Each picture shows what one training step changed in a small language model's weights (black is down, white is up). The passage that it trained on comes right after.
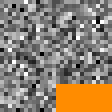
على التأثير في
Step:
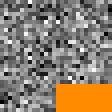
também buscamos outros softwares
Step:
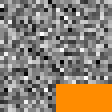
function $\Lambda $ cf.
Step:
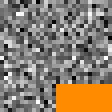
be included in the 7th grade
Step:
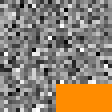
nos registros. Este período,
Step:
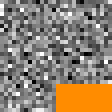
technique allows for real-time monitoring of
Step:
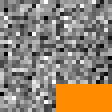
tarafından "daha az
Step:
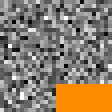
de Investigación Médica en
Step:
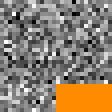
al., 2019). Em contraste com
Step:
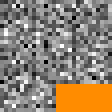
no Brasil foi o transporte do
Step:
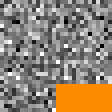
temperature monoclinic insulating phase
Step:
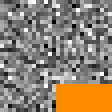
the network layer traffic states.
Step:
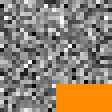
“Boburnoma” kabi
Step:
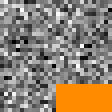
Generators with both $n$ and
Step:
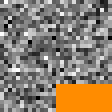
leader $p_j$ to
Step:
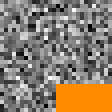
calculation (the rightmost panel). The emission
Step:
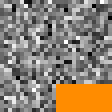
la gamificación, estrategia
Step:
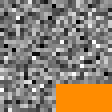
o'z tajribasi va
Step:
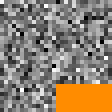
имели патологию
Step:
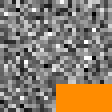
appeal to the density-potential
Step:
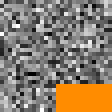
For example, phase-matched SHG
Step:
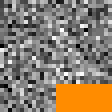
e promover a autonomia e a
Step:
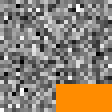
all the developments presented here is
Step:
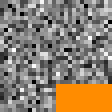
Metasurfaces by Optically
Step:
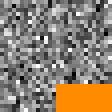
scenario for logo ideation:
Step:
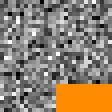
passa ser o centro de toda
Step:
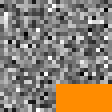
Hilfreich sind Hinweise
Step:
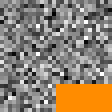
Council of Hong Kong
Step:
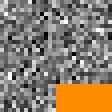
least 4) outflows in the
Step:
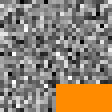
weights -- a task that is computationally
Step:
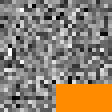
c\rangle$ Fock state of the
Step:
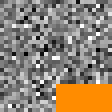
innovatsion ta'lim muhiti
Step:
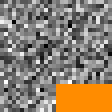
в микроскопе
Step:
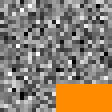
should distinguish between the Minkowski
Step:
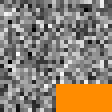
dynamics of the system, in other
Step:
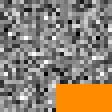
internes de nature quantitative (les
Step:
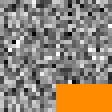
the process (i.e.,
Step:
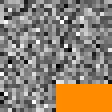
"LTE and 5G Market
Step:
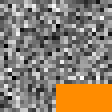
kategori sedang, dan
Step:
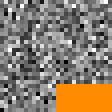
recomendar las fuentes de información
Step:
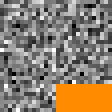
sohasida investorlar tomonidan
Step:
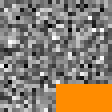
(mfp) across leads 2 and
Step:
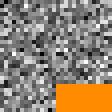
points. To investigate this issue more
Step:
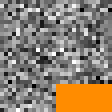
observations reveal different roles of two mechanisms of
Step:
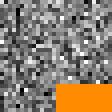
after the \subsection to give a
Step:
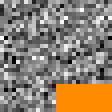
and Conflict Resolution*,
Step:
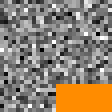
de l'autre.
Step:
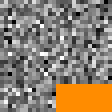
quadratic terms acquire explicit
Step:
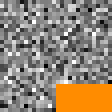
contrast, LpLA only involves
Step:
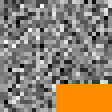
social gatherings, ranging from
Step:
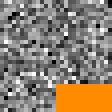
coronal gas, providing a potential new path
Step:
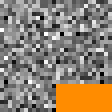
продуктами для людей
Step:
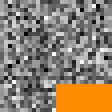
yechiladigan masalalar,
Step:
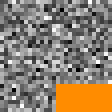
from the nanowire ends does
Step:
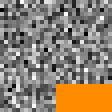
the $Fe_1$-planes,
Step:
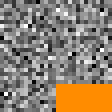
real time. A 10k resistor and
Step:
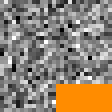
parameter. Since RS is a
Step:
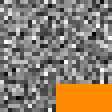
medio de sus formaciones de rocas
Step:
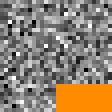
that Morse potential is a composite
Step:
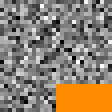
quantifies the relative magnitudes of the
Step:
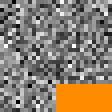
RXTE, STACEE, and
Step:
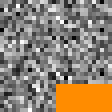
across lower mantle compositions
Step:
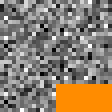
davrda har bir bolani
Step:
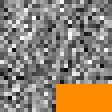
сухої речовини
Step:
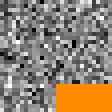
462 Kunnazarova
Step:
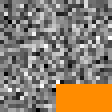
unsolved problem in science. Many
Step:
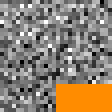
метрополитена /
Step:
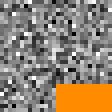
training unsupervised word2vec
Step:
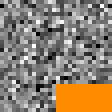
Alexander Fedorovich,
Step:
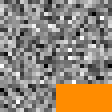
mulkni noqonuniy
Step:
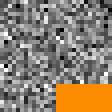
blue straggler models and subsequently
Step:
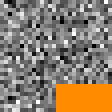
is crucial for the prognosis of the
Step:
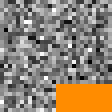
designed to simplify and validate the
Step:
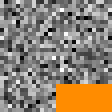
p ² "Aholining ijtimoiy
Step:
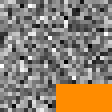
reaching a 50 FPS performance,
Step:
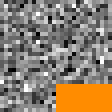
no sólo formal) debe
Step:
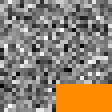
best performance~(detailed in
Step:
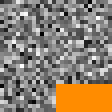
of curation and reinterpretation
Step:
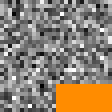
potential $\mu_q$ where the
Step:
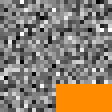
qilishda ham xarajatlarning
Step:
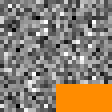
dos Deputados e pelo
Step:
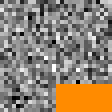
overall seeing of $\sim$
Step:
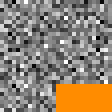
talks; pedagogical observations; pedagogical
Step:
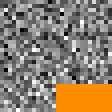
in terms of performance, security, and
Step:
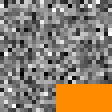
ground-level ozone; health
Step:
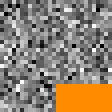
это не просто создание
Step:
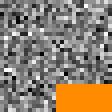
siyosati – inflyasion
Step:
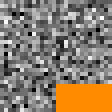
tegishli katta bog 'va
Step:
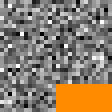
como explica Minayo (2003),
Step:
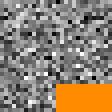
и обоих полов,
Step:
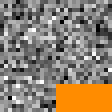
$f_{\parallel}(v)$ and
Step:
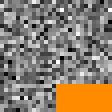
maqolada o'zbek tilida
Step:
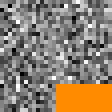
whereas for zeta potential measurements, a
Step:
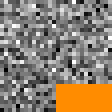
aiming at initializing with the equilibrium
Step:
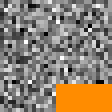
acquired when the bases are
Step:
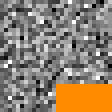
yerda gepatotsitlar
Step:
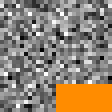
low an abundance to complete the oxygen
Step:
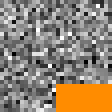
результате трансформаций
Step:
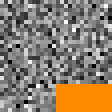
properties are relatively easy to understand and
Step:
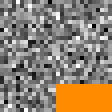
of the properties of the perfect fluid
